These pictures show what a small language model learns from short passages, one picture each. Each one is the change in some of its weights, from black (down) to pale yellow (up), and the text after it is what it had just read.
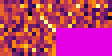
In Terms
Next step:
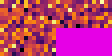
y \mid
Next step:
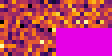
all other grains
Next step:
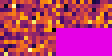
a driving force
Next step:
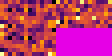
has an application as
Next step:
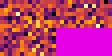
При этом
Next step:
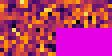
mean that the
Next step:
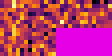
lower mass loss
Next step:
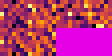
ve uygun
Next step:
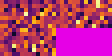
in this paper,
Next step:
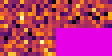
above. For
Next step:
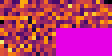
topics from a
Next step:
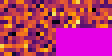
of fivebranes
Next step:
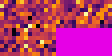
that appear on
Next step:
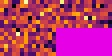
equal to the
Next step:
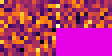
$u$. This
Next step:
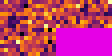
Bunday pedagogik
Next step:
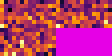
a $\Delta
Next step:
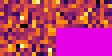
plots are
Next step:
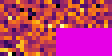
It reflects the
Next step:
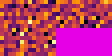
and charged
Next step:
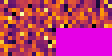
averages) the
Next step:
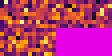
the paired electrons
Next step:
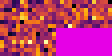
important insight from
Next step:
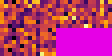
de Renée
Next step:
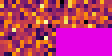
fixed carrier densities
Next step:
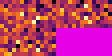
августа и
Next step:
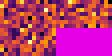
that facilitates
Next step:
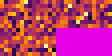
thought shows
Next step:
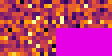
De acuerdo
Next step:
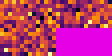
by summing
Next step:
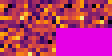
of the basal
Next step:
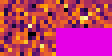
G$ may
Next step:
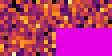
current, which often
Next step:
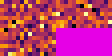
formula \[
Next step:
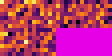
the quadric
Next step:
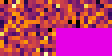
high bias field
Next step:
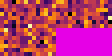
auch nur
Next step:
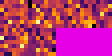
optimizing the performance
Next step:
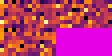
artes e
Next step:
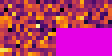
equilibria of
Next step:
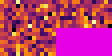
I. Из
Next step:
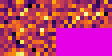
three-dimensional model
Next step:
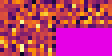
two cases we discussed
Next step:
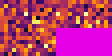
this article, we
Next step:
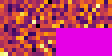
(as shown in
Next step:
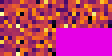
sifatida maktab yoki
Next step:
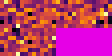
foydalanish uchun
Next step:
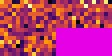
muhim rol
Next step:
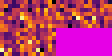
cannot be made until
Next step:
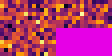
the difference between the
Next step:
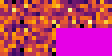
y la evaluación
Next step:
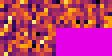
with boundary effects near
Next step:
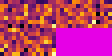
results highlight the
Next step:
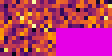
corresponds to typically
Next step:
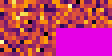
area jf
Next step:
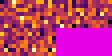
this violates conformal
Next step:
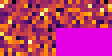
cluster with respective
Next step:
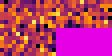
we model the
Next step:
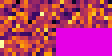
transition at very high
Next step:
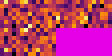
reading to
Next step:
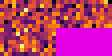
can be similarly
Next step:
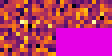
Although the evaluation of
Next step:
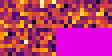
the three-point
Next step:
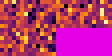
information about the
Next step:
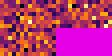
работы и
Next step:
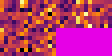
corresponds to that in
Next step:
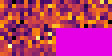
The mobile
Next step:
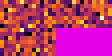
physics requirements,
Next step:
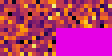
texnologiyalar". –
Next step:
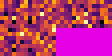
presented in Table
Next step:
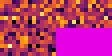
conditions in the early
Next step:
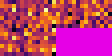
la momentul
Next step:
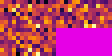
Disponível em:
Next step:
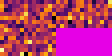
in the data
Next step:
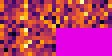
off on the
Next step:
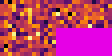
talab qiladi:
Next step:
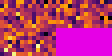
на котором
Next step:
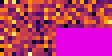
certain niveau
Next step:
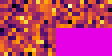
That is,
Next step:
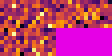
solid line represents the
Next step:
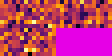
So wurde
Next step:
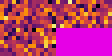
calculations, the
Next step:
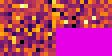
concepto de
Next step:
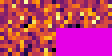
one would only have
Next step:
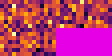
factors . This is
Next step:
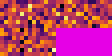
lognormal probability
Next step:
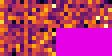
a spiral
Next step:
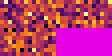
makes bibtex
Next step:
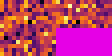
CP at
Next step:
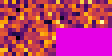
isso, o
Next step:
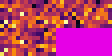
possibilidade para
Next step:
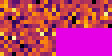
asosida ungan
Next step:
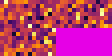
lasting only several
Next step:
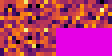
2b of the
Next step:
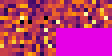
effect of adding
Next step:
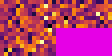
Rev. Mod.
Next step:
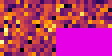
the {\it
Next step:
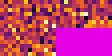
produces meaningful
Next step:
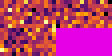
peer responses
